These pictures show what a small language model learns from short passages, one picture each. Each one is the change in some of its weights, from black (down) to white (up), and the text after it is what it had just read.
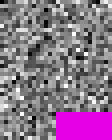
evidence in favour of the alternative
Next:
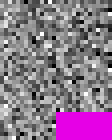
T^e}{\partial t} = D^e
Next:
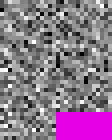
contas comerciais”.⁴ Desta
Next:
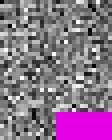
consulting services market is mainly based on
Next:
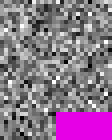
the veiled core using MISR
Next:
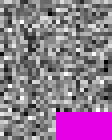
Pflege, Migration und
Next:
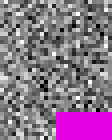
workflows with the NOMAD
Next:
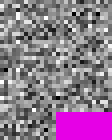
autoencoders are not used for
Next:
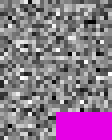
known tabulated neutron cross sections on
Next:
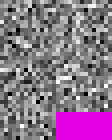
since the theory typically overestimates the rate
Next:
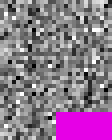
the beans, which is essential for consumer
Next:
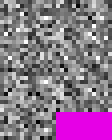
improves structural quality, offering a
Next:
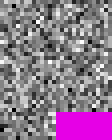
Street, Baltimore, MD
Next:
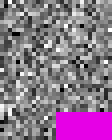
TFCE correction. However, as we
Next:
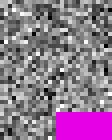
fizik va kimyoviy
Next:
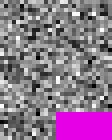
50% of noise. In view of all these
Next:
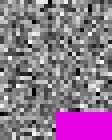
the urban context. Citation:
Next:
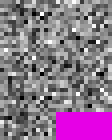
Si, % UTS calculation,
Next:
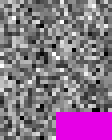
(\ref{action}) becomes: \be
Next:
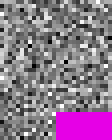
the importance of regulatory support and consumer
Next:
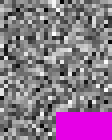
construct a set of two-body couplings
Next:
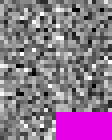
\beq \omega = E(r)
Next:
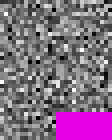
большинством англистов
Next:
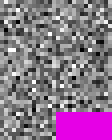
and $\alpha$, $\beta$, and $\varepsilon$
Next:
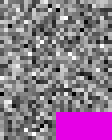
lot of Chinese elements.
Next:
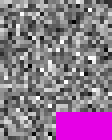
Indicators on State Budget
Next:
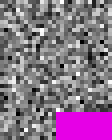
times as $k_s$ converges to the
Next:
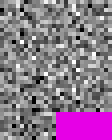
is expected to be much shorter than in finite
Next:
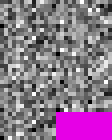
memberikan peringatan dan
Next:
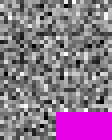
(7x7) MFs are the most
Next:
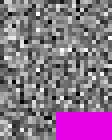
instance we restrict attention to
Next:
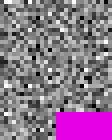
patrí do Nitrianskeho
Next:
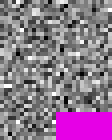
which limits the scope of application of the
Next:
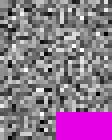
ratings of management staff on the adoption
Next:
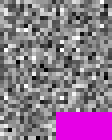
node. In state (i), the last
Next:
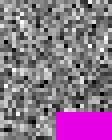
Earth $E_\nu^{\rm
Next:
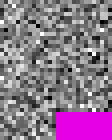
of a priori models, drawn from their
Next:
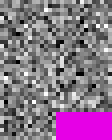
Hz, ambient pressure equal to 1
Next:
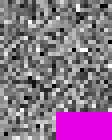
examination based on the perception of the
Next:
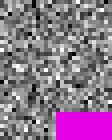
the nutritive nature of these metals for
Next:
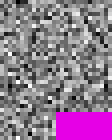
Colima, México.
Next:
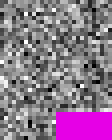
brief diagnosis according to the
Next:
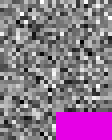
to achieve energy security goals. The
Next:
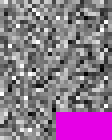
иштирок этади.
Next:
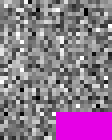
improvement in pain, mobility,
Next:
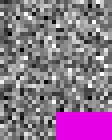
estimated expected revenue is convex as
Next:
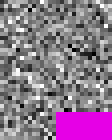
that may affect species diversity are the size
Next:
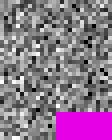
the case of $k_\perp$
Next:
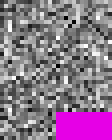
ҳаракатга келтиради.
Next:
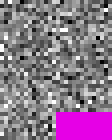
muscular dystrophy
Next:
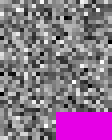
participan los grupos políticos con
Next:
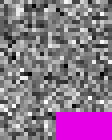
tree-level topologies that make
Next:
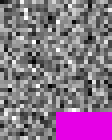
the perturbation of the critical point metric
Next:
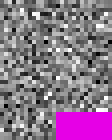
necessity of $1/M$ factor in the
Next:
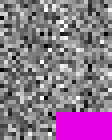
A) and Aleto (as sample B)
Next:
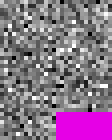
can explain TDOS by dividing it
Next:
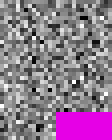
of professional/amateur,
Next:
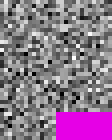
4 **Integrating marine biodiversity and
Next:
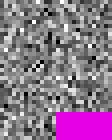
season initialised in November. 15
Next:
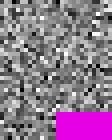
of cancer including colon, breast,
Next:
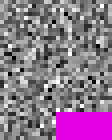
Unlike for the Plutinos, the
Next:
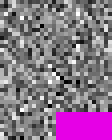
agrícola em fase de
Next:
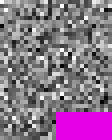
D.M. – approach to the tested
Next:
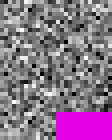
that we can implement the plan at our organizations and
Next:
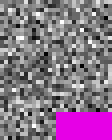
both works are consistent. This research was supported
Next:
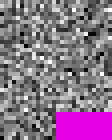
proportional to each other, and hence only
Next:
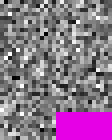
which the magnetoresistance has its global
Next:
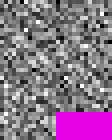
nos quais são apresentados estudos e
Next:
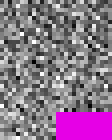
encapsulates such items of
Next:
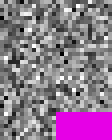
bu tizim orqali har bir bino
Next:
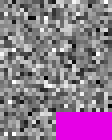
purpose of a magnetic sensor,
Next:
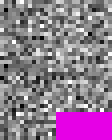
are five practical criteria of
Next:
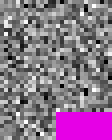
workers - To provide suggestions to protect the
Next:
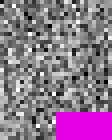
$l_c$. The condition to trigger
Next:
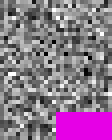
approach and the concept of value creation, which is
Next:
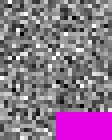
coarse aggregate S33S
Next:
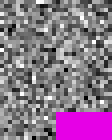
4-velocity $u^\alpha$ is
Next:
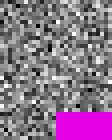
degree of UzMu Abstract. In
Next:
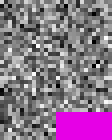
diferentes marcas para que se
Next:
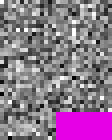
connection to thermotropic systems, we consider
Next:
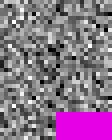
и продолжительное
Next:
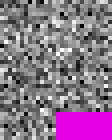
they continue for another 7 or 8
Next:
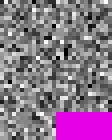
tungsten tetrafluoride
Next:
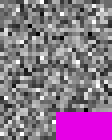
factors play a role in the selection process.
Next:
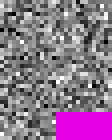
thus, the 0-brane can be associated
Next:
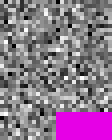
mudança cultural dentro da
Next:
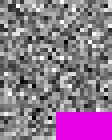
or 2023 were family and relatives,
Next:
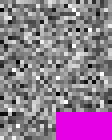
tested and compared three different hot spot
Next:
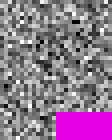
tizimida antifriz va suv
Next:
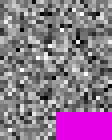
from the Michaelis-Menten
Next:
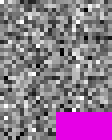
los jóvenes españoles
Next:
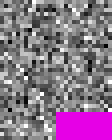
with the loaded surface are made. A
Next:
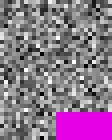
to developers who want to secure
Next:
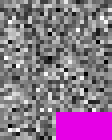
nutrient deficiencies and
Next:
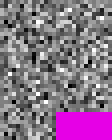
taux de change orienté vers la
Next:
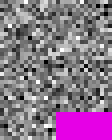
still constitutes a great problem, as before
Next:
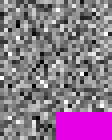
induced by Sulfasalazine is
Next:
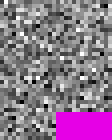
эмиграции первой
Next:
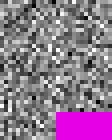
small sphere vacuum limit. In
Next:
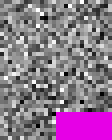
and is typically lumped into the
